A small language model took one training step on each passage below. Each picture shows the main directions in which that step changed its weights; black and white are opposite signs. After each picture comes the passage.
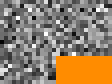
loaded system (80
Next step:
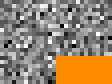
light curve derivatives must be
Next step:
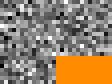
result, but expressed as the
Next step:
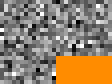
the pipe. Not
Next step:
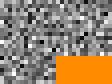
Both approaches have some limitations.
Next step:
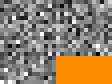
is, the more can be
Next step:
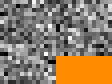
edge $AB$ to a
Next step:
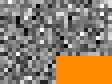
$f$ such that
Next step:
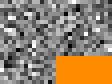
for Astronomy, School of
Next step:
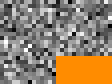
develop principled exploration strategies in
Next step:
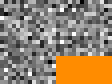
introduced by adding the most general
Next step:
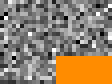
SVJs that contain
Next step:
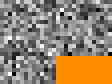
of Wilson loop is
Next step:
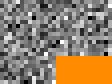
macronucleus in
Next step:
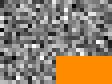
sleep staging,
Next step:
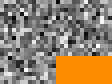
here comes from the higher sampling
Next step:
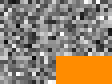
& \qquad \qquad
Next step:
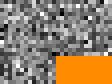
distribution primarily due to the nuclear
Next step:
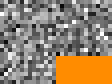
Firstly, we assumed that
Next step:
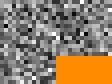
orbital motions of the individual
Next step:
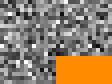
result, it often produces
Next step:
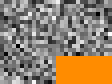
and artificial structures.
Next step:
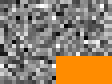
counts in bandpasses following
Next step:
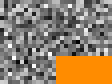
and translationally-invariant
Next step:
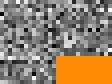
similarity between $Q(\cdot
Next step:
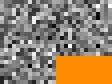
with low degree sites is larger
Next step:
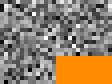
as a black dashed line.
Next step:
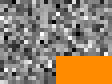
just as important as topological,
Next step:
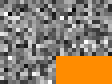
can return numerous results,
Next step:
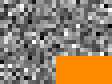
will be done by first showing
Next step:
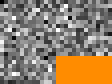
monitoring is a scalable
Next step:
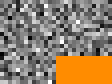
\rho}{\partial t}+
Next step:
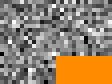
that two algorithms for the column
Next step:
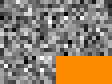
scheme $\gamma$ includes in
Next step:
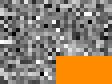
reflected signals reach the receiver
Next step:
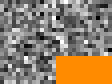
in the $xy$ plane
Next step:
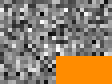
the expected SNR by a factor
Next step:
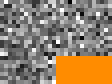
on the complex $x$,
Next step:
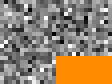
turns out that turning on
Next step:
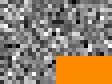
alkali atom provides a
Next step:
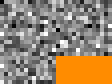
wave front at the
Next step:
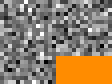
result of the need to include
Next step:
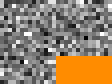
and $5$ additional obvious
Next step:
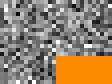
\affiliation{Department of Physics
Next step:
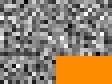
whereas the latter is a
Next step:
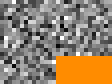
divided into left and right
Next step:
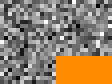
it is reasonable to expect that
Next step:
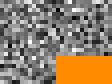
of the BLR for a
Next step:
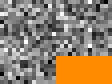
signals to reference genomes,
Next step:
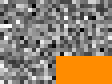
subsequently track the evolution of
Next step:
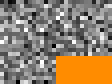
Center for Quantum Information,
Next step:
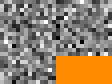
this method is more robust against
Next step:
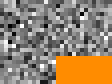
We find that, for a
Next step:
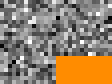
ably modelled by
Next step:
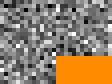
within a ${\Delta \cal
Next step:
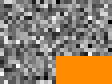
range within which the fake
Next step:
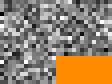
1\\ \hline SS
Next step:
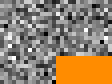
of objects inside the galaxy clusters
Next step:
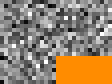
a high constant factor due to
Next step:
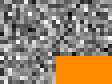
power spectrum (cf.\
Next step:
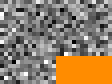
in dem nicht
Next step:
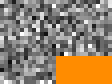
to deal with the relativistic
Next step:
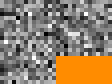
logarithmic terms correspond to the
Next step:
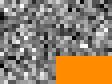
components and geometry as constructed and
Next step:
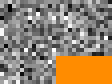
reference strings related by
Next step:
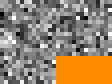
``speed'' of unitary
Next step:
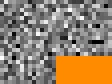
from the other surveys.
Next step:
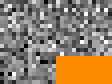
since the optical channel variations are
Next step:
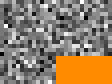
widths of all BLR components
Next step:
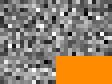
amplitude increases until the particle is
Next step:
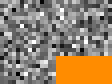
ellipses. The first
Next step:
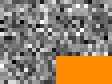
to the rest of the
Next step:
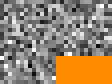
that the recurrent spectral states
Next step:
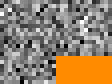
instrumental set up was used to
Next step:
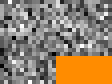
critical cases as predicted by the
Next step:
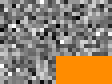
M merges with the
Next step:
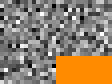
efficiency. We note that more
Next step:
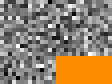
field equations. The existence of
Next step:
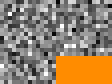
values for the weighted
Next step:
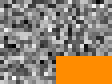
a typical day.
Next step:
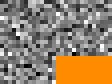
and continuously evolving,
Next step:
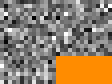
also shown that the presented
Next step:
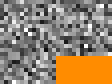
that the AF instability occurs
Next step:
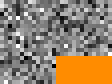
particular way of regularization. With
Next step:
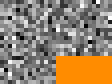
\begin{equation} H
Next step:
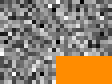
third derivative of scale factor is
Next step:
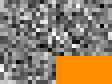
and the strength of the
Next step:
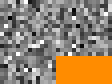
multiplicative anomaly.
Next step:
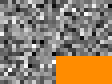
with respect to that of detectors
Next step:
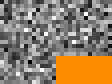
effective thermal diffusivity
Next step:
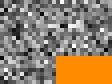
\ldots [ f_{\delta
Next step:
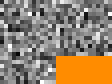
provide a stable pressure for
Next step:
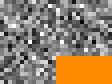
opportunity to conduct observations
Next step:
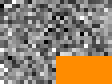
As a result, the
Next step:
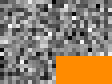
was found to be the
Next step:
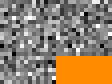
This allows to envision
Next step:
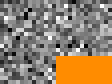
investigations are still lacking
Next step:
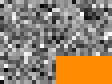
there are no more unstable
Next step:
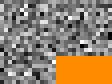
the correlations are bounded from
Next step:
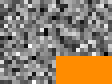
placed before the intermediate image
